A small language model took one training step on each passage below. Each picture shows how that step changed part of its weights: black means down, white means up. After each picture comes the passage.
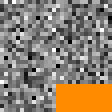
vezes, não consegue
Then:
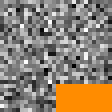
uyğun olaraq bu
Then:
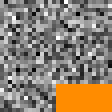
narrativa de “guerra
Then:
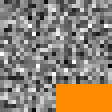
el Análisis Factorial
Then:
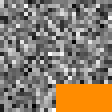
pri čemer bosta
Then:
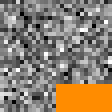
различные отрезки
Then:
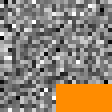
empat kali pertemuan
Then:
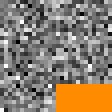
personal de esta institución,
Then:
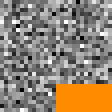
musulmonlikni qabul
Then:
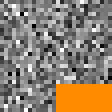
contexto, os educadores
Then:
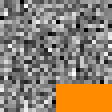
dificuldades trazidas
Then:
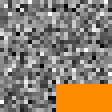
sujeitos que lutam
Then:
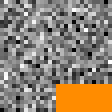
бўйича ёзган
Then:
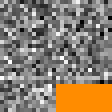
1. O'quvchilarning
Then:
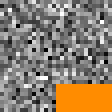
v)operatsion faoliyat
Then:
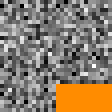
Динамичность –
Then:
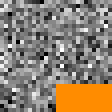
правопорушення, а
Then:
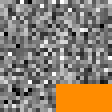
properti pendukung
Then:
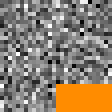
de incidencia de ICD
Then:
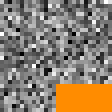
intensos debido al
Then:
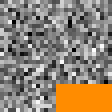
los mecanismos de
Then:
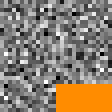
esperado un recuento menor
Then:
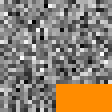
twenty years the
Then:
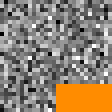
al presente trabajo pueda
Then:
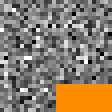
cu ambele mâini
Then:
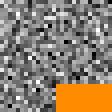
Management International
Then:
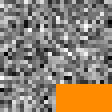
ega. Bunda ta'lim
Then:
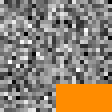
Análise da literatura
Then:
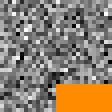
para divulgación de
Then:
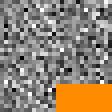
убрза исплату
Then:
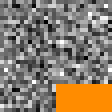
Fourier transform, the
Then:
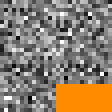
SUV SIFATI
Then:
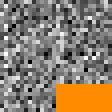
respeito, atenção,
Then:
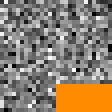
bilim dargohlari
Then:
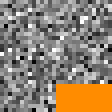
qidiruv yoki qisman
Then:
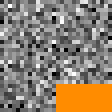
билан бирга
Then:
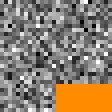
de pobre funcionalidad
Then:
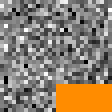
и подзаконные акты,
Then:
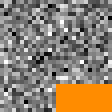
tashkil etish. Maktabdagi
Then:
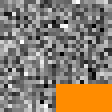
Наукове видання
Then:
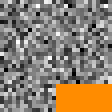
y ait un schéma
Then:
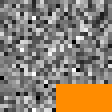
ва урф-одатлар
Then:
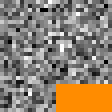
щодо роботи в
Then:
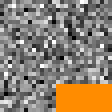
conform criteriilor de
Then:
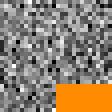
se alinha a esse
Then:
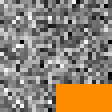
milliy g'oyani
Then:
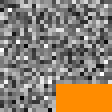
Linking*) per
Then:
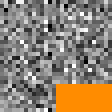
сезиларли даражада
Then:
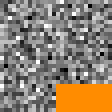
esencial de una lógica de
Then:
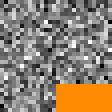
у курсі нарисної
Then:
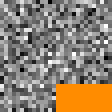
eletrônico do
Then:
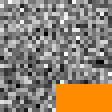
berusia 20-25 Tahun
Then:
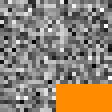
knowledge to
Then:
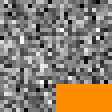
Также, задачи на
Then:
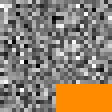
bir necha funksional
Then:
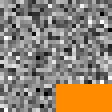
Ulug‘bekning boy
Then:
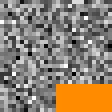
etadi. Olinayotgan
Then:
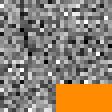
47 foizi.
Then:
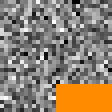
executado Fonte:
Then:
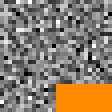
2018). Em relação à
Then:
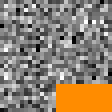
активність. Серед
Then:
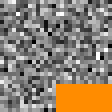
References: 1.
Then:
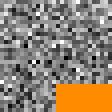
Exchange Rate
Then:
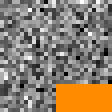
пути, выделяя
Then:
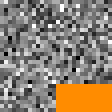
Comisiei au caracter de
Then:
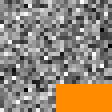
исследовании также
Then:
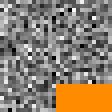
bo'lsa-chi? U
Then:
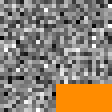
якостей обирає як
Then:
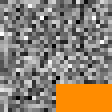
estrutura. Rio de
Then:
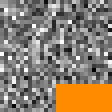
Teori danPraktek
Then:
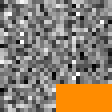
topic. The study
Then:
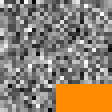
debida; por tanto, no
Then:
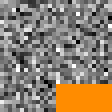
riesgo de depresión
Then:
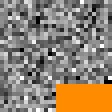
спираючись на
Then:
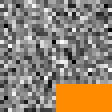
Ana shu ikki
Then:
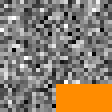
кафедры «Методика
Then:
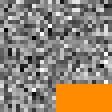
هر دو مدل نشان
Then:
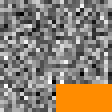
В. Савчин);
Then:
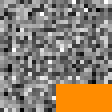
прототипом для
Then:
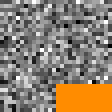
Orhei ș.a.),
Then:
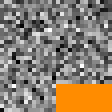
slechts te verwachten
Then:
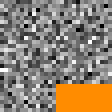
Ismoil Safaviy
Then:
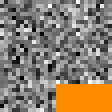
en ella la observación para
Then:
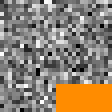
dann auch als sehr
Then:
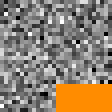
завода. В этот
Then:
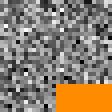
direbbe Goffman
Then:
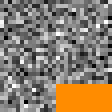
da zona rural. 2.
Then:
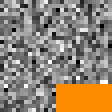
способах сохранения
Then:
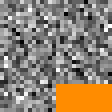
(1) količinski
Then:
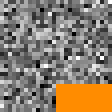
ochish, xalqlarning
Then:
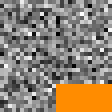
jest pomysł
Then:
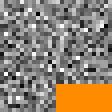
slovenski bazi
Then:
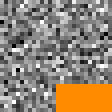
یا بیشتر از
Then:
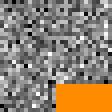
рухів, культури
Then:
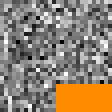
habilidades sociais e
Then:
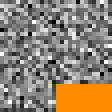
kamayib borishi
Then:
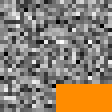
Kabcacı Yay.,
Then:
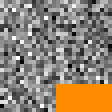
o'rgangan. Hullning
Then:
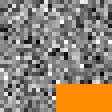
усреднение. Для
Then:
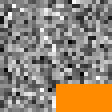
(CIECID). -
